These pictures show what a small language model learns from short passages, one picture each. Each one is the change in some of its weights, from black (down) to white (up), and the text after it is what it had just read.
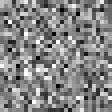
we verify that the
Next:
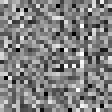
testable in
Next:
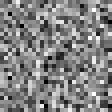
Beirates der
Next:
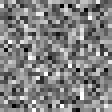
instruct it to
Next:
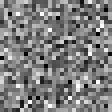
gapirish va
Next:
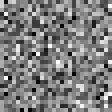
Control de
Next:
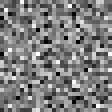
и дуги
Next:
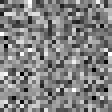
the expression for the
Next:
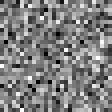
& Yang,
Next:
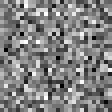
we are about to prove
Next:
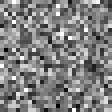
atalish davri
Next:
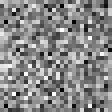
that when the point
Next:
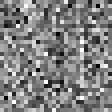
and $tr$ is
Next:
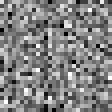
6. Possible
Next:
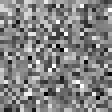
shown that a small
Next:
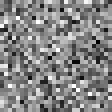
created via this method
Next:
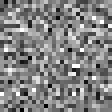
Biznes -
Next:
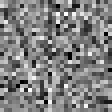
The first component,
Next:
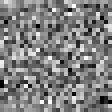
addition, we write
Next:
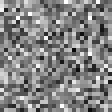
or not for the other
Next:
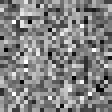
There is at present
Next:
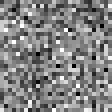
ethanol at
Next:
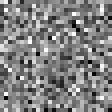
Chen and take
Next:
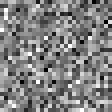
in our prediction,
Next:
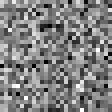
ordered phase of
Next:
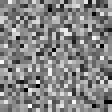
the larger problem.
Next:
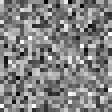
inset displays
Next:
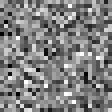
In recent work with
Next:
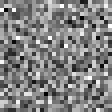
a busca por
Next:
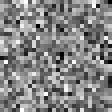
are then given by
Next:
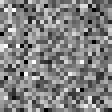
the higher quality data
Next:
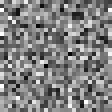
a tangle containing
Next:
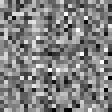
The proof of Theorem
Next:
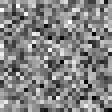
quench the
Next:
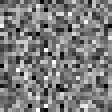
é profundamente
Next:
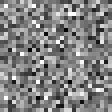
(CO). Then
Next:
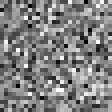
The eclectic
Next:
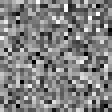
deformations in
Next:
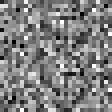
muhim bir
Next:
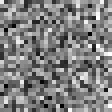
qabul qilish
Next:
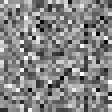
will describe more
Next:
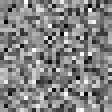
band to indicate the
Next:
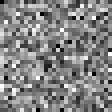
not change) and thus
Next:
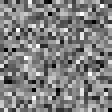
$\calg$ a
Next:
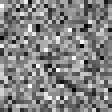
strictly increasing sequence
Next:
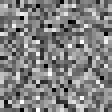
mundo que
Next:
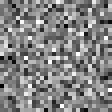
in the literature.
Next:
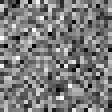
Department, University
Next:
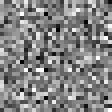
was then extended to
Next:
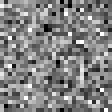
$F$ is a
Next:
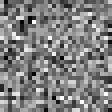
et Musée
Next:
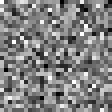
vazifani hal
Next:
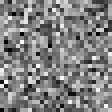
otherwise insulating
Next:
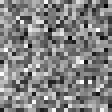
of the derivation
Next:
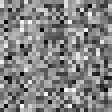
as well as the
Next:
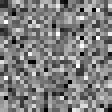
Radenci ob
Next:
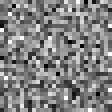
в любой
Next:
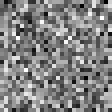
for ease of
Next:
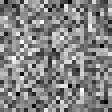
larger than the initial value
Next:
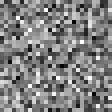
whereas for the
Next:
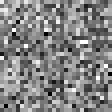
and that the thermal
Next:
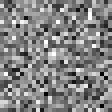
a relatively quick
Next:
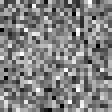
field. In this paper
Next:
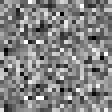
this time needs to
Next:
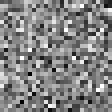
expressed by elements of
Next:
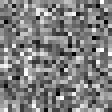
M.$$ It follows that
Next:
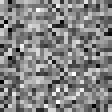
from above and below}
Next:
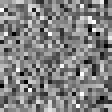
matrix elements, and,
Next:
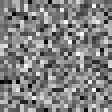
to build a
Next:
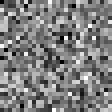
profiles. The
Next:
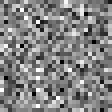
the most important to
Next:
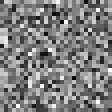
our reconstruction method
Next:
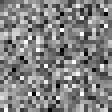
graph clearly has the
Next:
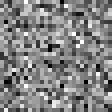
covering by an object
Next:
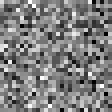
the eigenfunctions
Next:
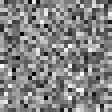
to efficiently
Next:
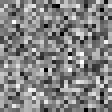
to grow to tens
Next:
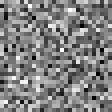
the "push and
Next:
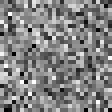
backed by an
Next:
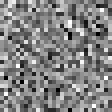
Description of
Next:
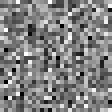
the telemetry
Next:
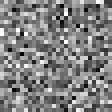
a form $A
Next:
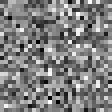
soni 10 va
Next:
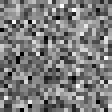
de la Real
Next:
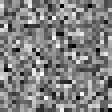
nonempty closed
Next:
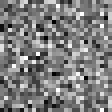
que el control y la
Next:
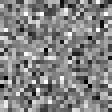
chemistry to
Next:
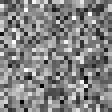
as a variant of
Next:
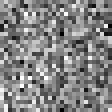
map defined by $\Lambda
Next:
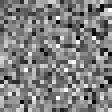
which implies $\hd
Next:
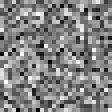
order to calculate
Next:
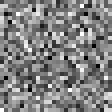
definição do
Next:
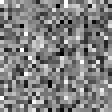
series is generated by time
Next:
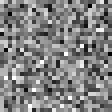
(vertices with
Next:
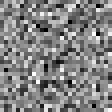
Bildung aus der
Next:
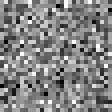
natural, can be defined
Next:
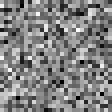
consumer, and
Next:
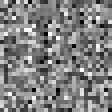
$\calU$ be
